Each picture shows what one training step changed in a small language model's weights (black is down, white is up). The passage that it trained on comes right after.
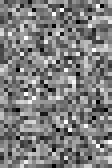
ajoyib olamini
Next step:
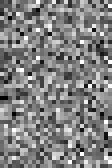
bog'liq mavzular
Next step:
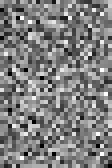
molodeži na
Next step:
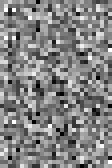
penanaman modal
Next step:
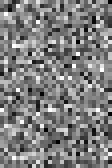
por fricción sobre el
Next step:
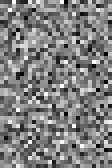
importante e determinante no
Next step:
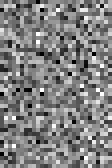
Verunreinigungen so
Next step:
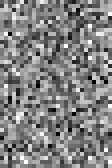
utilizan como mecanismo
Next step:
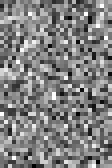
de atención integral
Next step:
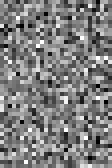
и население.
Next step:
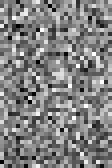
muhim metodologik asos bo'lib
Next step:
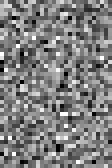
фирмами Allied
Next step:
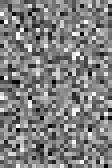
ham hurmatga,
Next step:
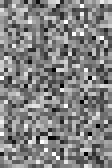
Eritma tarkibidagi
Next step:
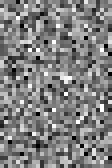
турган Геракл
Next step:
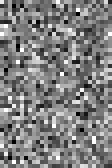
cases in order to confirm
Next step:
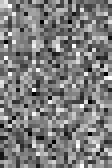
Xizhang, Su
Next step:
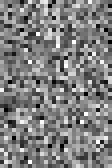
mendekati nol maka
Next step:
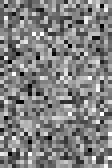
foydalanilishi talab darajasida
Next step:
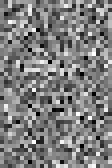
in people’s
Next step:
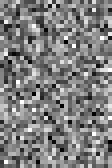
Respublikasining Farap
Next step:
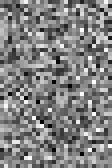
membaca *Aksara
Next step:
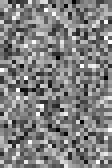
con su entorno en el
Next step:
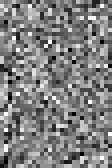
Canadá cuando
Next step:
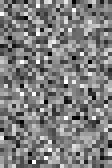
about 40 member
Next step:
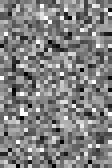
Instrumente für den
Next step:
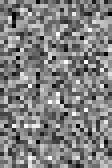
(dil efendisi)
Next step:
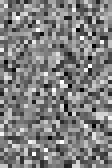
технология лечения
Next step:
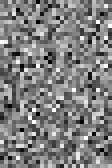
brangias CRM
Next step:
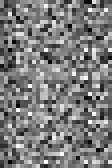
İbn Ebî
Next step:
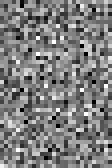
aspects determine the
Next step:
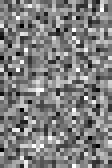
и природа»),
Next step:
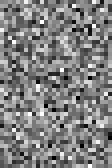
“Doğu da
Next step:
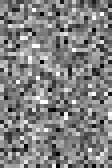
Uma tentativa de
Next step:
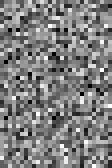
« *L'IA risque
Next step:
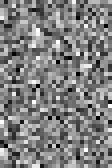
ijodini, xususan,
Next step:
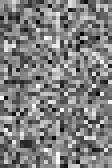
sababli ular tomonidan
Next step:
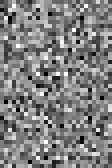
nos permitimos dar
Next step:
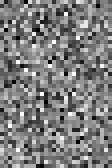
and by 1,9 times
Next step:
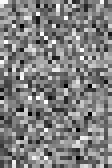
elektr montaj
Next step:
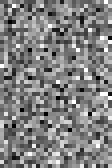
*Journal of Small
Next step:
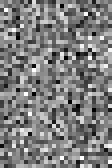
edad y no se hayan
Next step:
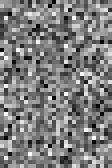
Saboni eslatadi.
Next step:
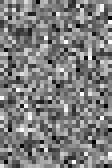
también incorporan
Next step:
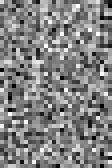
beberapa fonem di
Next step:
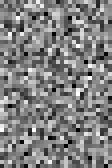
щодо реалізації
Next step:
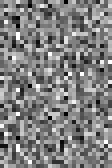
chegara qiymatlari
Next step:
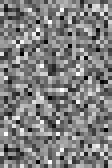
забезпечення учас-
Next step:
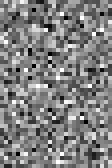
yondashuv bolaning
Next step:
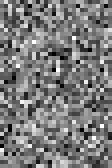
o estudo gramatical
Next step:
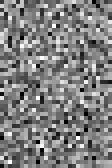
mayoría tanto por la
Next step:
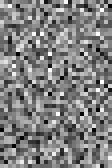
chiqamiz. Andijon
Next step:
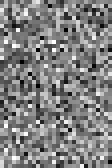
ijtimoiy xususiyatlari sababli
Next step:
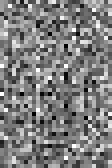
condições práticas. Com
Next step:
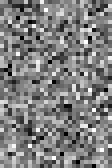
yeterli olduğunu
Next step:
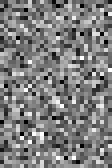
mesin ADM,
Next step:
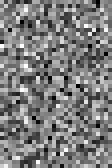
Таким образом,
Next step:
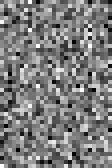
qatlamida ozon
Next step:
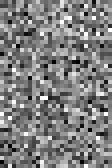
compreensão do assunto
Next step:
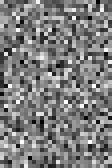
Под ред. В.
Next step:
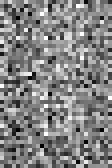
hanya berfungsi
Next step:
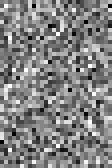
a confrontar diferentes
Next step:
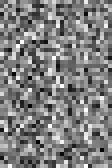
зимистон ва
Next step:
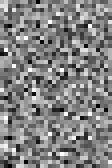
tanaman peneduh.
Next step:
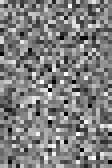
of the distant pines...
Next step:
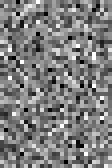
договора не является
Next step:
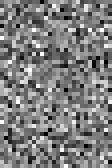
em sua trajetória,
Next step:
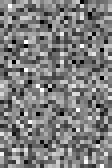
assumindo papéis
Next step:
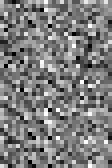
was to evaluate the performance
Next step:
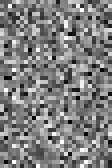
context. Voor
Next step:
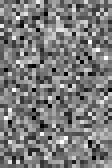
слабое - показатель
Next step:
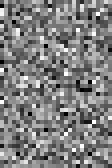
tizimlari (GAT),
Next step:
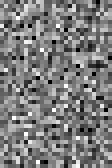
на человека как
